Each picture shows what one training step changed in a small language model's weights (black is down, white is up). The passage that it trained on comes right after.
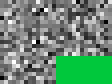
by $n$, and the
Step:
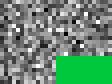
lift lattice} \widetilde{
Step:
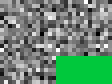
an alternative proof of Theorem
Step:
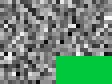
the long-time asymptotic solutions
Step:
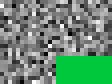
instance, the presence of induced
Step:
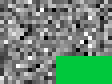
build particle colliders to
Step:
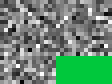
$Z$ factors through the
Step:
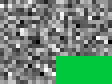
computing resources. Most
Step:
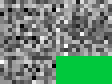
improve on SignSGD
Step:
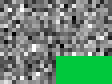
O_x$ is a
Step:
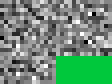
the problem if, and only
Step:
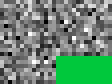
results do not extend clearly to
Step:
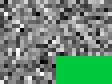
induced by $\vk$. Since
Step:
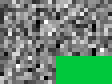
will show how to get some
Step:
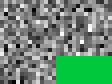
Valiron G.
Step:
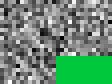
Proof}. Let $m
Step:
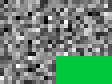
pendant edges to exactly
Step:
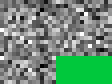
\alpha \sin 2
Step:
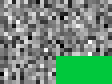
right-hand side is calculated
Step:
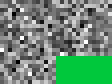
given in (A). The
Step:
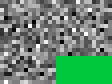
Let $\Phi$ be a
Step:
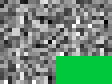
of combinatorial data of the induced
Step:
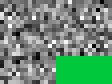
edge [->, thick]
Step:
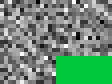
be a torsion-free
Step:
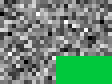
irreducible by \cite[Lemma
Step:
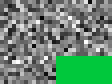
face $f(G)$
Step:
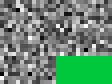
space $U$ equipped with
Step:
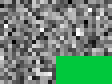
the same manner. For symmetry
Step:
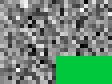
radial wavelet bases. The
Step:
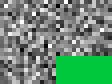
degree and eigenvalues contained in a
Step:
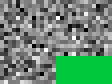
If $\epsilon\in
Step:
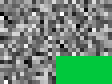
probability factor is the quotient $$
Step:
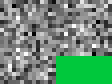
has been defined, we can
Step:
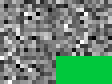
\cong \ZZ /
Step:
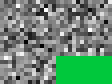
by $\al$, it is
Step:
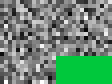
in the remainder of this
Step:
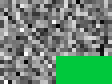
simply connected. Note that the
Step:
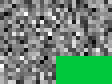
this family. In some
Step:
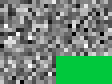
quotient of straight lines in
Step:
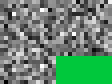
by $3$-cycles
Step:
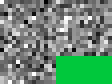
< 0$, it holds
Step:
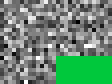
a careful reading
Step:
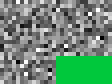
much lower error and variance for
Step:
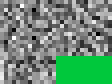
the inverse FT. The
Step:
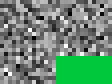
the $\vartheta$ in Theorem
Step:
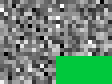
Hence their union is not
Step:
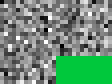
no skewness is
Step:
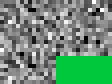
any $k$, using
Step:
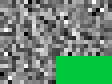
any time $t$, the
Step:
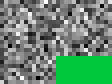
in a finite number of points
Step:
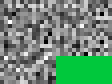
have a tumor) but is
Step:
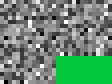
define the finite field analogue for
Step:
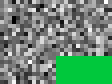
heat map with the color
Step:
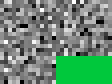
hypersimple unidimensional
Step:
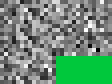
in the shorter
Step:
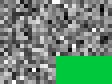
by the stored quantity and
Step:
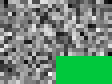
are based on the length,
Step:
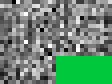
indeed asserts decay of all
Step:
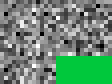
The viscosity semi-solution property
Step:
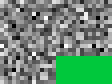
- \L_{\varepsilon}
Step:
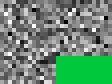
e^H, \quad
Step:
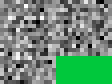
+\epsilon _2\epsilon
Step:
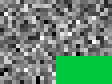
h$ for some finite constant
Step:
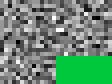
$\mu x \not=
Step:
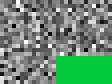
complex coordinate $z$ near
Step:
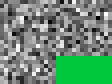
rank of a set, computing
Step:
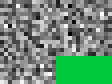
the first case, as the
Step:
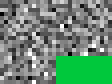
that the numerical solution follows the
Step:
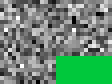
our own results numerically, showing
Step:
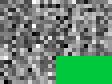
above $($the dependence between
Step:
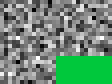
h) $ of thin
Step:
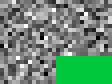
\mdp equation obtained by
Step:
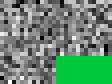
are independent of $X,
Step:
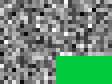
computational bottleneck in
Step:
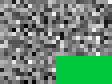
minimal complete set of reduction
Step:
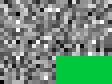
main difficulty of this part is
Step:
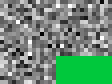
Weierstrass equation
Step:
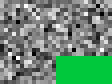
However, it suffices if one
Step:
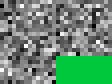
get \begin{multline}
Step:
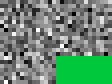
For this family, the first
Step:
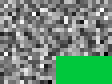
approximation and the true function
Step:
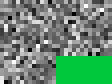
treat the automorphism $W$
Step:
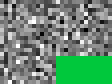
W_X$. Indeed,
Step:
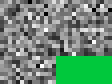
us in a subsequent article to
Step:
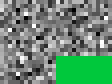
iterations corresponding each test case.
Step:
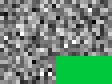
is greater than 2000.
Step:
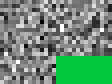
is a counterexample of
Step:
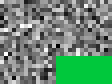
which drastically reduces the
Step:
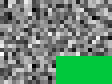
the highest rating possible).
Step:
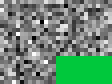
Oct \or Nov
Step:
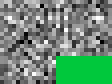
been investigated by Fink
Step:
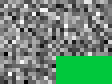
arrival and departure
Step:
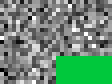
mean relative error is obtained by
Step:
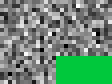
is ordinary. Assume by induction
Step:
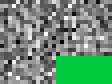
unique invariant measure presents
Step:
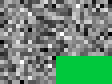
a non-zero path
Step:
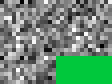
by using information obtained from a
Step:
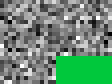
+\frac{ \partial
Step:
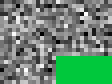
\end{align*} The
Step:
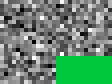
Using the fact that $\Delta
